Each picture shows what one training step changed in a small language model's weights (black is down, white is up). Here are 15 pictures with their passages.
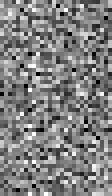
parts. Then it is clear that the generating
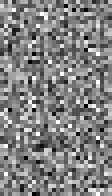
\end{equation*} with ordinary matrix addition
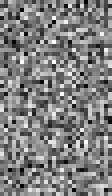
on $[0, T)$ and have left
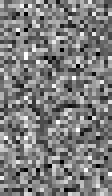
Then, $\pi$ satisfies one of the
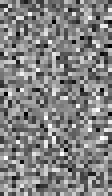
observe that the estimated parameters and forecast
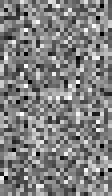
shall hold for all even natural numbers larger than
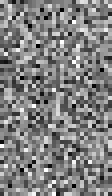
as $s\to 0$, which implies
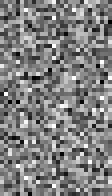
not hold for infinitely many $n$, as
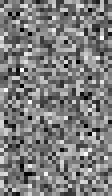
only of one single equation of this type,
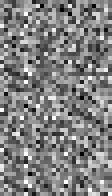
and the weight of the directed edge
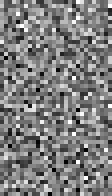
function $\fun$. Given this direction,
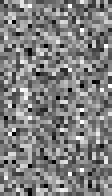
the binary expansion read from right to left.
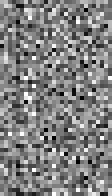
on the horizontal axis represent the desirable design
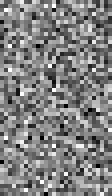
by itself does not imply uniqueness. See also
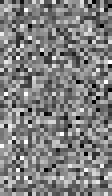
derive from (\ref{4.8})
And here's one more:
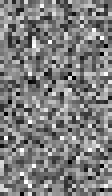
function $f_{i,t}$ at
